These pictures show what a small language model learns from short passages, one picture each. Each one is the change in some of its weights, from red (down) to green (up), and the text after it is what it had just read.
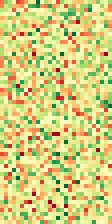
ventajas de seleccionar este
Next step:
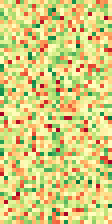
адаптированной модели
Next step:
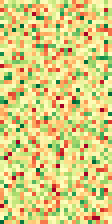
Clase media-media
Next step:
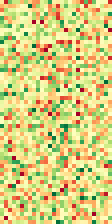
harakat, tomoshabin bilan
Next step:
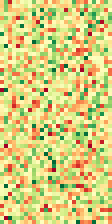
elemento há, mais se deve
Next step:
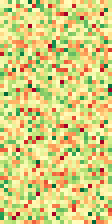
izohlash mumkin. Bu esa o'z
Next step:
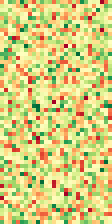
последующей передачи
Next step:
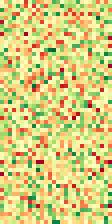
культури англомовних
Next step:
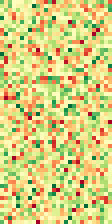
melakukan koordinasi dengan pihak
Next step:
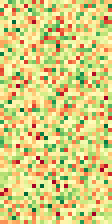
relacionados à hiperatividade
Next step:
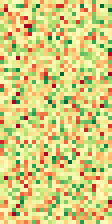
кошку скрестили с
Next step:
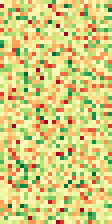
grammatical realization,
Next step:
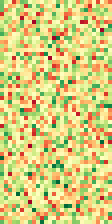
refeições, caracterizada pela troca
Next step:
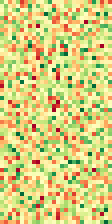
Di sekolah guru memegang
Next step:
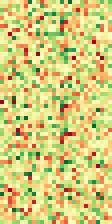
ще недостатньо
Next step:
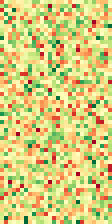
сулоласи даврида
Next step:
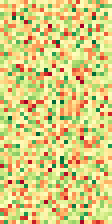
могут быть обжалованы
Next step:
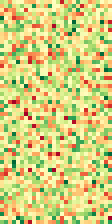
for å få til god
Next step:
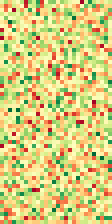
furtivos, la tala ilegal
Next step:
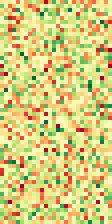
va muammolarni yoritishdagi
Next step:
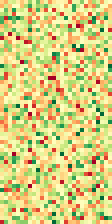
etgan. Hududning
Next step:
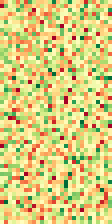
Children // Science. –
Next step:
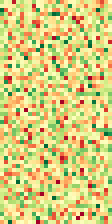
Брянка, Кировск,
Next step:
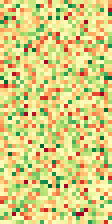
de rede de transmissão após
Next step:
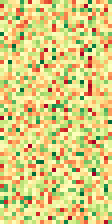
vor Beginn des Programms
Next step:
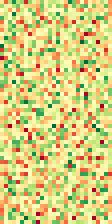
—Sug'urta faoliyati
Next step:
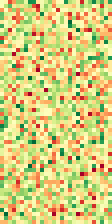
of shallow-water
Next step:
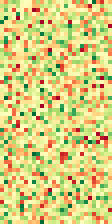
Shuningdek, qishloq
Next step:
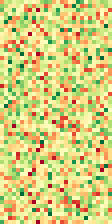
15). Özellikle
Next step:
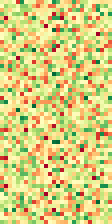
ишлаб чиқишга
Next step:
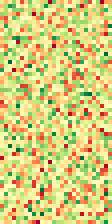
bo'lgan taqdirdagina
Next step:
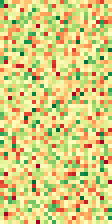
WITH INVERTED
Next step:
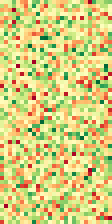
agencia humana (Goetz,
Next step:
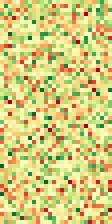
yuborish uchun dastlab xat
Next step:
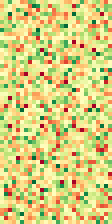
соціокультурні практики,
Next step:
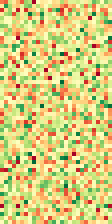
Zayniddinova Muborak
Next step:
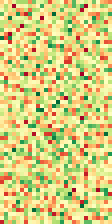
и свои плюсы, но
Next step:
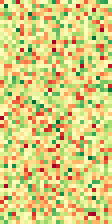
découvrir les données de
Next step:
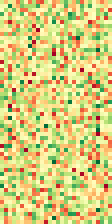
losses linked to
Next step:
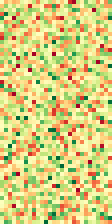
escolha de imagens artísticas,
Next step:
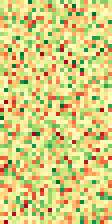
від них було створено ще
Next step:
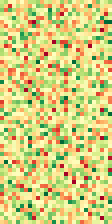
в контексті пошуку
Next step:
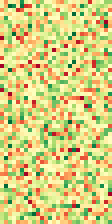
diferentes actores que intervienen en
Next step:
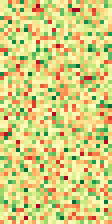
el ocio, sino convertirlo
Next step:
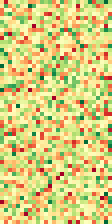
rivoji tibbiy ta'limga
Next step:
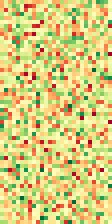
submetida à avaliação do
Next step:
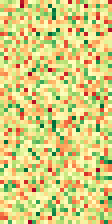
péssimas condições,
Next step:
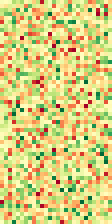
70° dan ortiq) va
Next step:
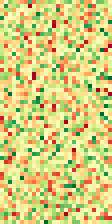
definitiva, deve essere
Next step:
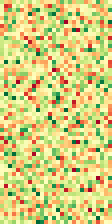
из наиболее известных
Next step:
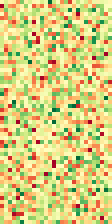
in seinem Grundlagenwerk
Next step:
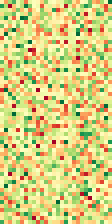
«Qizil O'zbekistoni»
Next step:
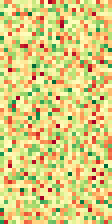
языка мы представляем в
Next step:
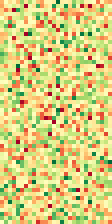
víctima de paro
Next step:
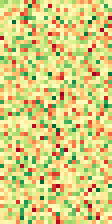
conhecimento ou informação financeira
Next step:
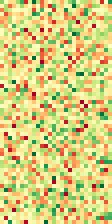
de conocimiento Agenda de conocimiento
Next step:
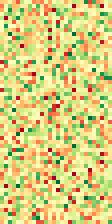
le respecte întocmai,
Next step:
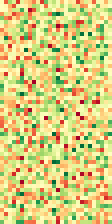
civil brasileiro v 6,
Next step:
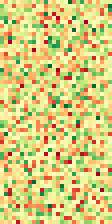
и машинознание,
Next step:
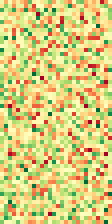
acetylated nisin with
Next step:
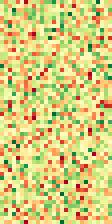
экватора 4 $0
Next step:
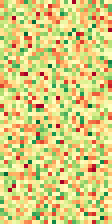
шаҳарнинг номи
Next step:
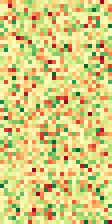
tabiatga mehr. Bu
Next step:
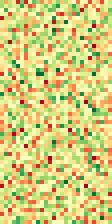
бўйича фаввора
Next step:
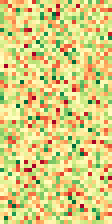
décision du choix et de
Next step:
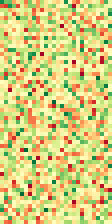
yo‘qolib ketish xavfi
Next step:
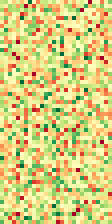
relação à preservação da memória
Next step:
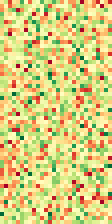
music schools. Amerika
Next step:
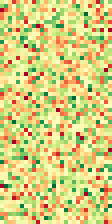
господарства. До
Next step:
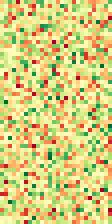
туфайли дори ишлаб
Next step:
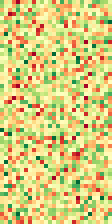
*2018 International Conference on
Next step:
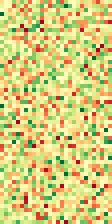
методы преподавания,
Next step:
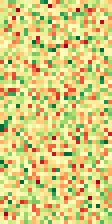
main.py /Validation
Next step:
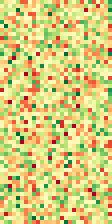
fungsional oleh pengguna
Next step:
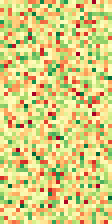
смолы корня *Ferula
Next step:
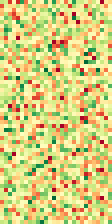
da sociedade**. São Paulo.
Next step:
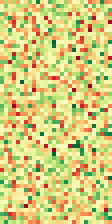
Zaremaning o'limi,
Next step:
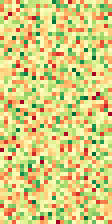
criminal law in time. The
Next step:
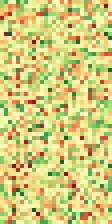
oportunidade de diálogo,
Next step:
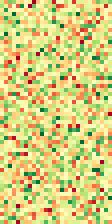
больных этой возрастной
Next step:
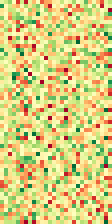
o funcional. Esta obstrucción
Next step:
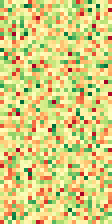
solo von R. Rosenberg
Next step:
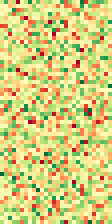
літератури [1].
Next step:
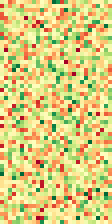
mundo y por resultar altamente
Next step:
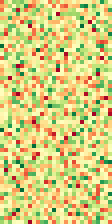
Dede Efendi'nin
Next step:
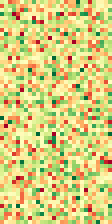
zu können. Zweimal
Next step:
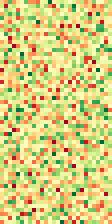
e por conseguinte, a
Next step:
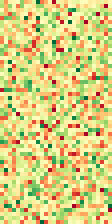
“migrant” sites into
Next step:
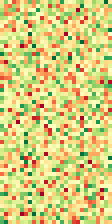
Низом мақсадларида
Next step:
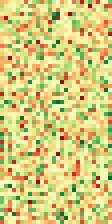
یک ترانه‌ی
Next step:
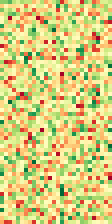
алып келді, ал
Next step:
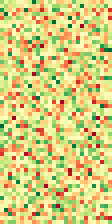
экономической державы. Эти
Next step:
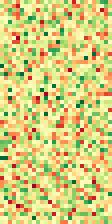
3. Prezidentimiz Sh.
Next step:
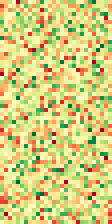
оқилона даражага
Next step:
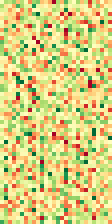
yra 7,9 balo
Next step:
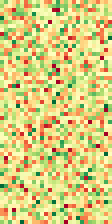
rural caracterizada por terrenos
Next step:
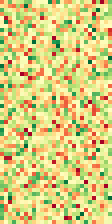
підвищеної динамічної
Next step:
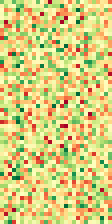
tudo, inventar um
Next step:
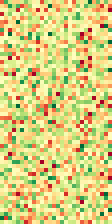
the '70s and contribute to
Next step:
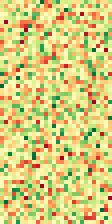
naturaleza y funciones. No puede
